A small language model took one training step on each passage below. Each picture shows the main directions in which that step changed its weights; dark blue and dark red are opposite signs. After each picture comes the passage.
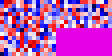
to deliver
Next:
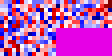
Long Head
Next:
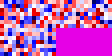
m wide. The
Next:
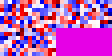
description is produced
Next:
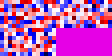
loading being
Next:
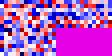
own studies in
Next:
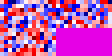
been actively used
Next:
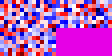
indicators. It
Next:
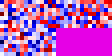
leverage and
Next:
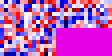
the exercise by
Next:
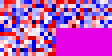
for the scientific
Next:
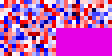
of trend has been
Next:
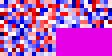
were married.
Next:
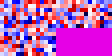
project of greater technical
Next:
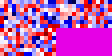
external attribution which
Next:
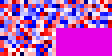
interest All authors
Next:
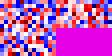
was also sent to
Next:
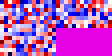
updated those in
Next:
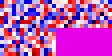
signals using this
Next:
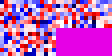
and enrolled
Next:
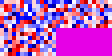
industry – an
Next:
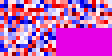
water temperature at time
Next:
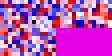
are adaptable to
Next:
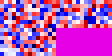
market, which require
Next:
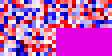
conditions are presented.
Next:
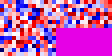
eight children with
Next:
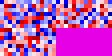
deployment in
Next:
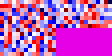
Among them
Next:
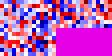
finite element
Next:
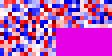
of patients without associated
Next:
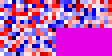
validated these findings
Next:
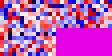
dose at the
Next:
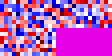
the tightness
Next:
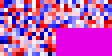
to a single term
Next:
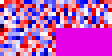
patient satisfaction with the
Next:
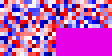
of blending policy
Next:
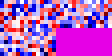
or metals of
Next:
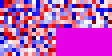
to be a part
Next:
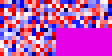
different mechanisms for
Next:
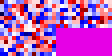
and open access as
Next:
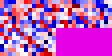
for my job
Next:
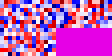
in order to then
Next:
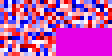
interval from 0
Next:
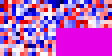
films prepared by
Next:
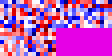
even in challenging
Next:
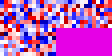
and include “ any
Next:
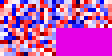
Figma was used
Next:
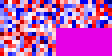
the liquified
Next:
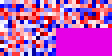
percent, light
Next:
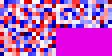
in use around the
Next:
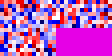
the star impact
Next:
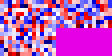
of abdominal
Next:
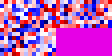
of the results.
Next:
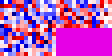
academic performance by providing
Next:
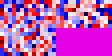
sample as those of
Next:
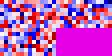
will hamper
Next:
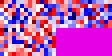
gut score of
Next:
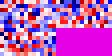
burns should
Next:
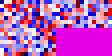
participation of
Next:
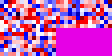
adds uniquely
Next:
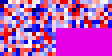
comparisons results
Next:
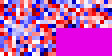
occurrence of
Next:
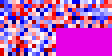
is termed as
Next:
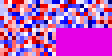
fall. The
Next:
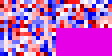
The current density
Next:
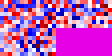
this data reflects
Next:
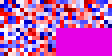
value normalized on
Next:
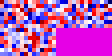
and 6 months
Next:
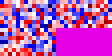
Department of English,
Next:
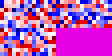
prepared, with a
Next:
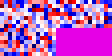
ankle joint
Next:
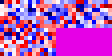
lifestyle among
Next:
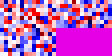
border technologies)
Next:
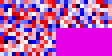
commands to
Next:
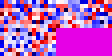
and $\Delta
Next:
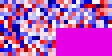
State Educational
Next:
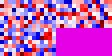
Figure 14 :
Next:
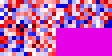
options were
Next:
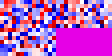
for the period under
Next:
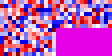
may quickly
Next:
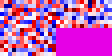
systems, cultural
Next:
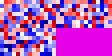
of the leading women
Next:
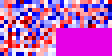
was done at
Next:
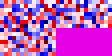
of evidence and
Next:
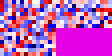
language of their body
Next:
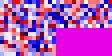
environments and
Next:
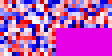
test substance,
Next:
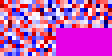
This case report presents
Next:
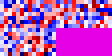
particularly that of
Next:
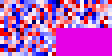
Paul J
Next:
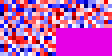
kept on a
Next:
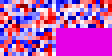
niche in
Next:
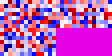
processes need not only
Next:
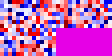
We generated synthetic
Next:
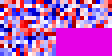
surgery in this
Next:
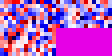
an upper limit
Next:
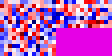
God and
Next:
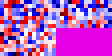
used to overcome
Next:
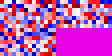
specialized program
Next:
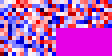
independently map
